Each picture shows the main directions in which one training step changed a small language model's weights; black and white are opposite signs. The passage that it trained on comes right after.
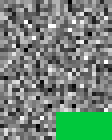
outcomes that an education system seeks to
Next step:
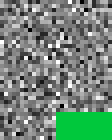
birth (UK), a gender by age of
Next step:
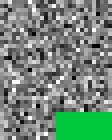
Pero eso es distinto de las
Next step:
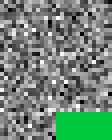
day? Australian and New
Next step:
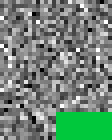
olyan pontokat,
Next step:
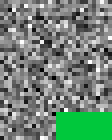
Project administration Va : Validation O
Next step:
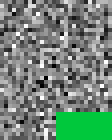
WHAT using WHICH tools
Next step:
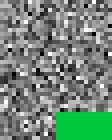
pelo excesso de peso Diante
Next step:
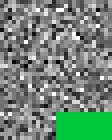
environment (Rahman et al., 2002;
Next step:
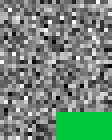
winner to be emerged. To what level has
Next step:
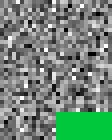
so'zlar ko'pincha,
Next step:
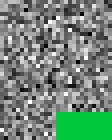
kamaytirib sifatga urg'u
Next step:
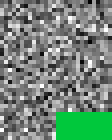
DAFTAR PUSTAKA -
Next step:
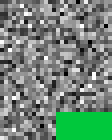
alojamento web da NOVA
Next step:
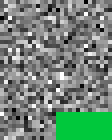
study. There were 9, 4, 6 and 6 patients
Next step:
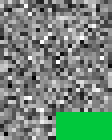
Catholic cathedrals: Application
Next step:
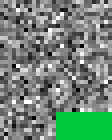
his name as Platt then he will bring
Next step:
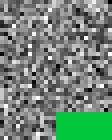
musiqiy idrok va musiqiy
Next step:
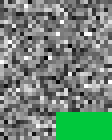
2. Alimqulov N.R.,
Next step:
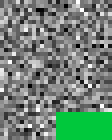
inconvenientes. En el plano del sector
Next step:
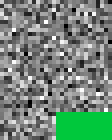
the source of ³CDOM*, which is
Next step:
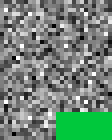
to serve as a diagnostic matrix for
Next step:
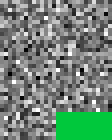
center. Using the index finger
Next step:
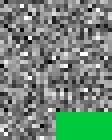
incorporates emission-driven changes in both
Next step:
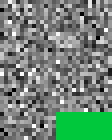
technologies, continuing efforts have been devoted
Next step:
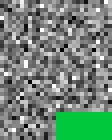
HPCC systems, an open source cluster
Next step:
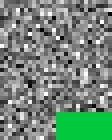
de salaire. Inaction officielle
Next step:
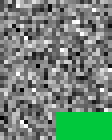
chegaraviy masala ikkita
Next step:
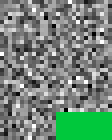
ready to quit enter: exit
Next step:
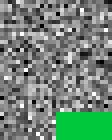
хозяйствах. Ключевые
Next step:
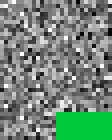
imkonini beradi. Rivojlangan
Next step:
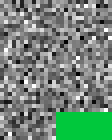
f. *sarmentosus*
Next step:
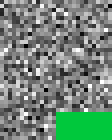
theft and unauthorized use. 5.
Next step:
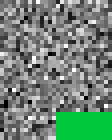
acid (PF) Humic and
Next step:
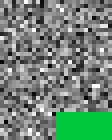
5$, there is a linear decrease in the
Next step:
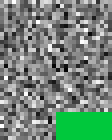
a(n) \quad (5)$$ The measurement
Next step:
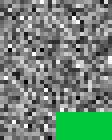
imaging centers, diagnostic
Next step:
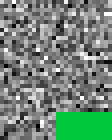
the received ciphertext C can be
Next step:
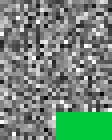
is determined that competition applies only
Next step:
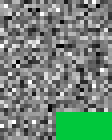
Research Institute DAPO Box 7777
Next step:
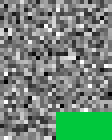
of software and propose solutions to
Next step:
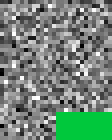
users, this means abiding by basic security
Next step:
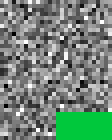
final, pudiendo generar confusión.
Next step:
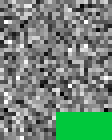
Data were collected using a structured questionnaire and
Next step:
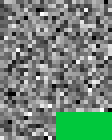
peak potentials, respectively. Curve
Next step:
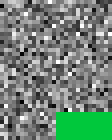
motivatsion, ijodiy va refleksiv
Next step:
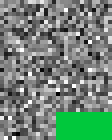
örneklem t testi son test
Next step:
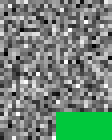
прав міжнародної торгівлі,
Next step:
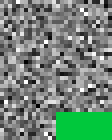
храму функціонував
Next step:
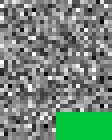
gain a basic understanding of the appropriate input
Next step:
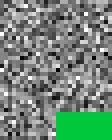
and created a feature selection approach that achieved
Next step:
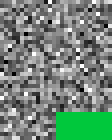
2024 Version 1 Actual Delivery
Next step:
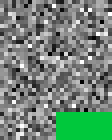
de la comunicación ha sido sustituida por
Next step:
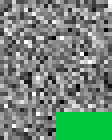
аппаратов полномочных
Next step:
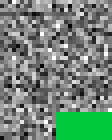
Termiziyning asarlarida ilm
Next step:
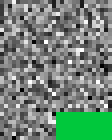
историографии. Ключевые
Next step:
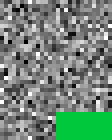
differ. In particular, p is linked with an
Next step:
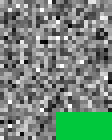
Aerospace Center CERN CERN
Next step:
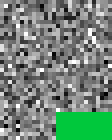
V., & Shuvar, I. A.
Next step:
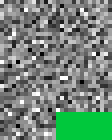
bonsai. I piccoli e
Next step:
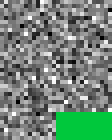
the value of sustainability to corporate recruiters
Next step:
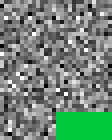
with a thematic focus on climate change, deep
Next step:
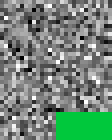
electronic educational devices, lists their main types and
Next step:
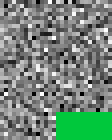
de volgende vragen met
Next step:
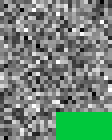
0,58 Biegung Holz
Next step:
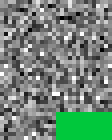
Institutions of Engineering Education directly
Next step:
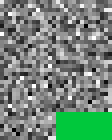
sakral lebih utama lagi
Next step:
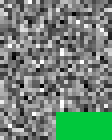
Abstract The study assesses the academic and
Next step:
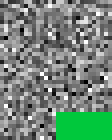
gelation and emulsification properties [4].
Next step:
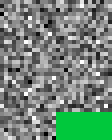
(2025). Morphological and
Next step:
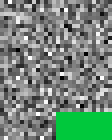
do "Caixa" do dia
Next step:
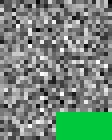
no evidence of recurrent infection and no
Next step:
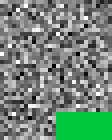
IY, IV, HS and HT and
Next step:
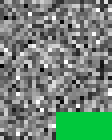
and its variability on diurnal to seasonal
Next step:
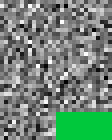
powerful digital platforms that monopolize
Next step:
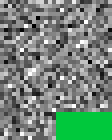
en subjektiv bild av hur
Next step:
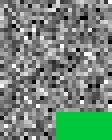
falhas estruturais e
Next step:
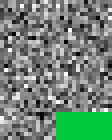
do 6 $\theta_i \leftarrow
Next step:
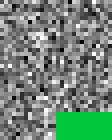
Обридко В.Н.
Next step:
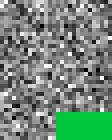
energiya iste‘molchisi
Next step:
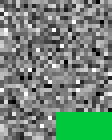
deste artigo é compreender, por meio
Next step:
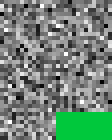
the *maximum-margin
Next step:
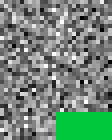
returned P.60 100 STATE
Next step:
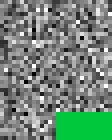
yashayotgan har bir insonni
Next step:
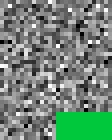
отит. Бу ҳолат хавф
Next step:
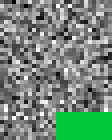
the reliability test using Cronbach's
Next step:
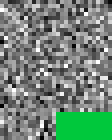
as supplements for human caring” this
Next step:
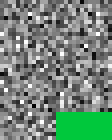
by the results of the evaluation of the complex of
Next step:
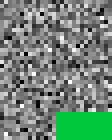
which is a new field of applied linguistics.
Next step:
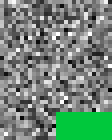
bog‘liq hisoblanadi.
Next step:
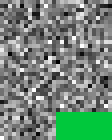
PT Intan Sejati Klaten.
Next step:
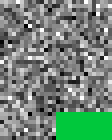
L.* seed extract and seed oil
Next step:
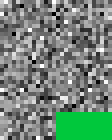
que tenha investigado a história de
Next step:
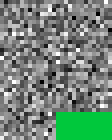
popular, tomando o espaço de
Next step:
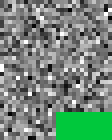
задачу в линейном
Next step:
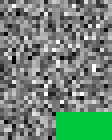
bahwa hakim memiliki
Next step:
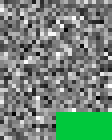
Human Faces Using Deep
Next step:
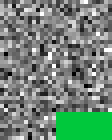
1951 les buts primitivement
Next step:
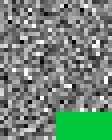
variation from an amount of 9.9 in
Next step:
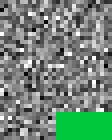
of photoreceptors, the collapse
